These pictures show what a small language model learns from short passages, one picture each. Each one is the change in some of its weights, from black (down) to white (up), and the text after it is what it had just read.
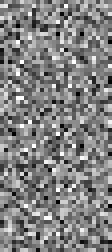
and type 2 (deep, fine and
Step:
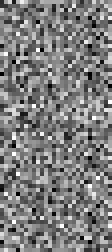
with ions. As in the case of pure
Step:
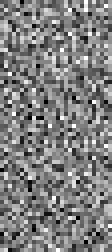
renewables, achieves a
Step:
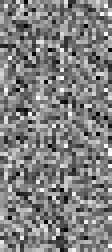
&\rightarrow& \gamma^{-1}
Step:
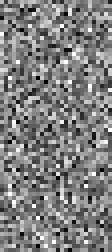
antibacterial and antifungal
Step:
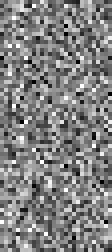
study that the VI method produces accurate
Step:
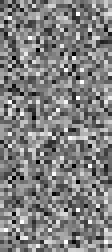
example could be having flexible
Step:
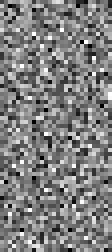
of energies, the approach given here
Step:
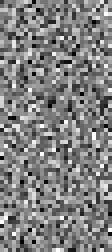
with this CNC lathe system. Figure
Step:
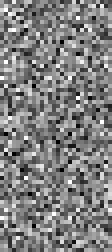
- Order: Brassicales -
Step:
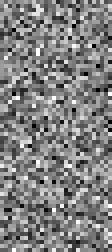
depression in this study (8%) is
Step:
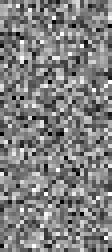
to provide custom $B$-field
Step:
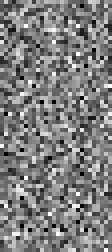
presence of a vehicle.
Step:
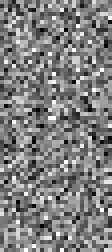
is an exciting field of research, but it
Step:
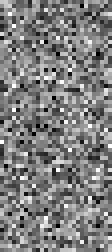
ya çəhrayı
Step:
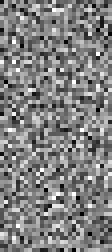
later during the project. 5 Revision
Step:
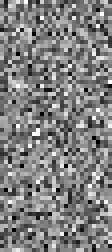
та ін. Семантика
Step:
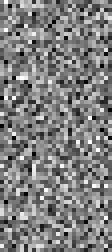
Math and Natural Sciences
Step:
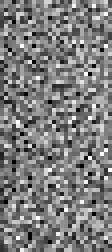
створює велику
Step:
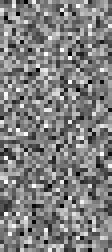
the use of similar countermeasures
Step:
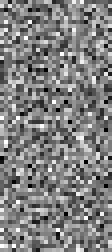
кўриш орқали
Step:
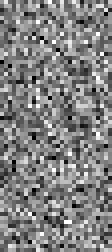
there has been occurred a great cultural
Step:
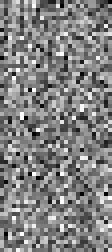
an efficient tool for managing
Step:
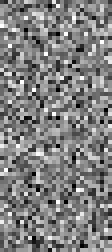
amplitudes are normalized by the
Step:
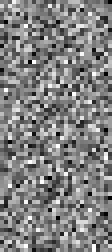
the more efficient means of operating the
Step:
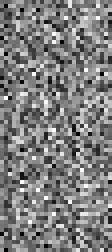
a biônica a partir da
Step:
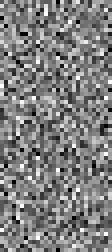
pair potential outside the hard core
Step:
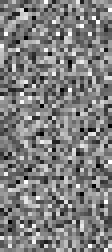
3 Planning 3.47 Highly
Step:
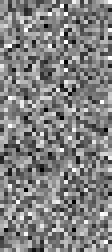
The playlist description
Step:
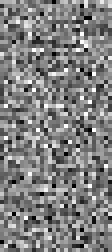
analyzes the proverbs with the
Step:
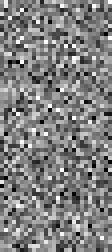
to hold for the field-polarized
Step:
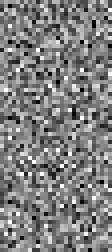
that only the inner term of an initial
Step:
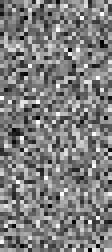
field will form an electric dipole in
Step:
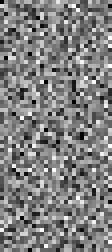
System (GIS) in order to determine
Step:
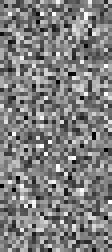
in the mean ratings of the SSI
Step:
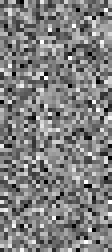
Smaller factors were observed on uncoated
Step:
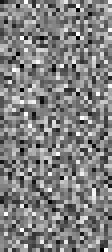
in ref.~\cite{Canto06}.
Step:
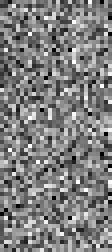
un sensor ultrasónico
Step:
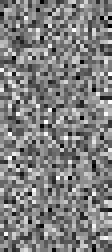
are always an interplay between temperature and
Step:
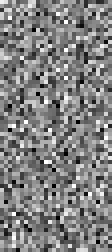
of URhGe are robust
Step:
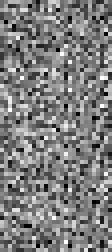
Controllers with Transient
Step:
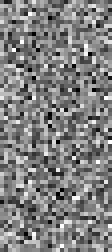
related to infall rate and the geometry
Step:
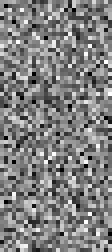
the other two irreps are even and
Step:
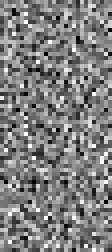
chiqqan bo'lib, chin
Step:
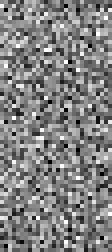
ethanol come from crop products
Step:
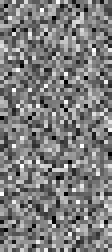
actual shortage is probably
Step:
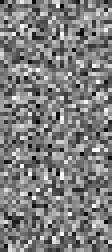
load balancing problem on the star
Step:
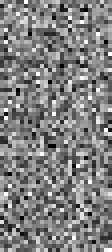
been obtained for a cutoff that was
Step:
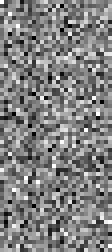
they suffered.^{*****} In
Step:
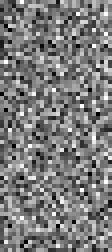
case of digital communication, where a
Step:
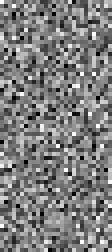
The PHY-layer design follows
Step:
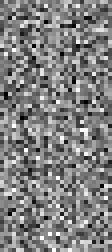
traverser une entreprise.
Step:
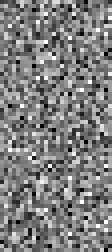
of 521 bits numbers as
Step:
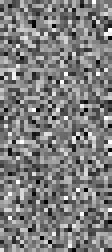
step, it is important not to crack
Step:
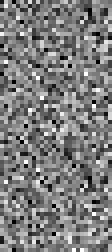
$\approx 5$ nm due to the
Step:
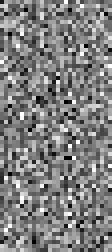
(COT) to the imaginary
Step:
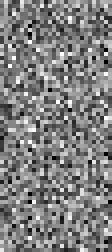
Make, Deliver, and
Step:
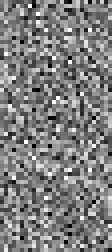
kishi bir kunda qo'l
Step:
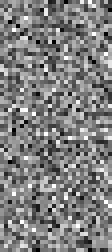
full adder design with reducing the number of
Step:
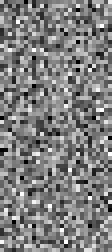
collettiva maggiormente
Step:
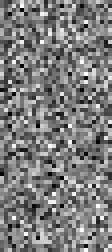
beraber başka
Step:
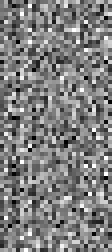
слоя почвы,
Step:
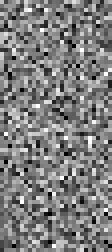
to disturb medical record officers
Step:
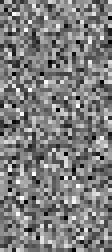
or examined. \subsection{Derivation
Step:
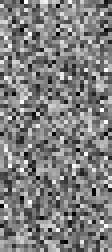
de aansluiting niet
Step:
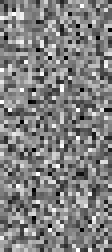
left presuming that the true
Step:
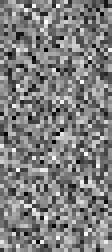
- Paratropes sp*;
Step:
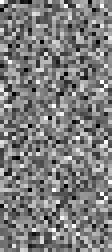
pentru a obține noi
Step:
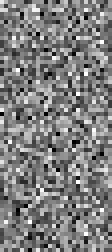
correction and $\Delta$HF refers
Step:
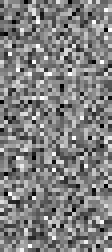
infrastructure should meet the following
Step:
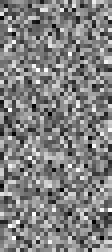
any potential or interaction can then be applied
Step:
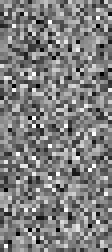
protección de Derechos
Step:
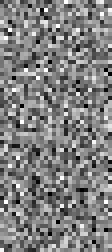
by the transformation \begin{align}
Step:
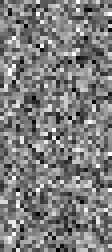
density (gm/cm ³)
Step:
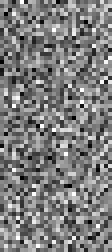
of logic and interconnection
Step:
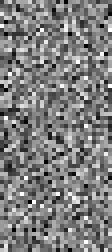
model with a selection of features that
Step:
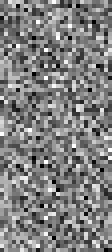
and 17% of them use it on
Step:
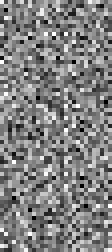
placed inside a Petri dish
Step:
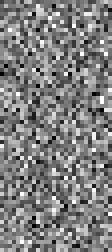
ground-state wavefunction is
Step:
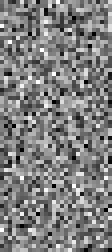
no mês de dezembro no
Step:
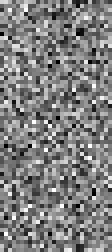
their interrelationships in a particular
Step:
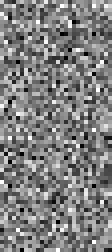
first-class constraints that usually
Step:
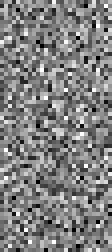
cohort and in order to improve usability
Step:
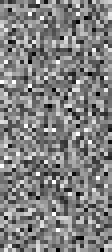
equilibrium point E_1
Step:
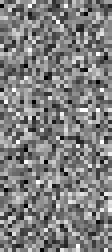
com transtorno mental.
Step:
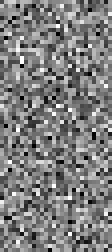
relation to the effects of delegation
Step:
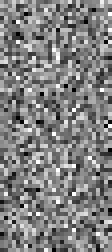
system evaluations help prevent potentially
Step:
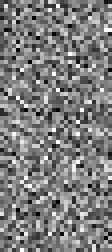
vector-axial-vector model. For
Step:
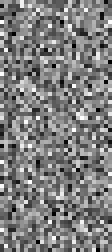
G.; Deffner, S.;
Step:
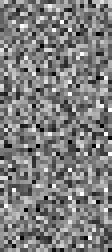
& Informatik sowohl
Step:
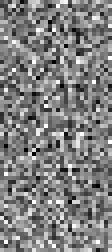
of infection in trauma patients with
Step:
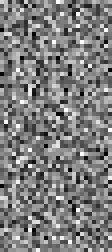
auf die Gestaltung des
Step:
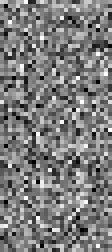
asaridir. Beruniy
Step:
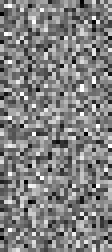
аналога данному
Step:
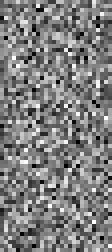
In China, the rice losses
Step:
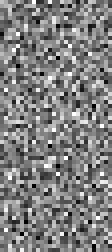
evolution of the worst-case cost
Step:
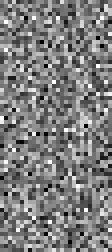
aduz Fredie Didier
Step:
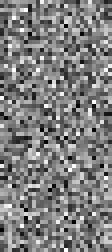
of producers will use labour for
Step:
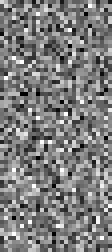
the radii and ages of young
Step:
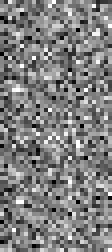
yaratishda va ekologik
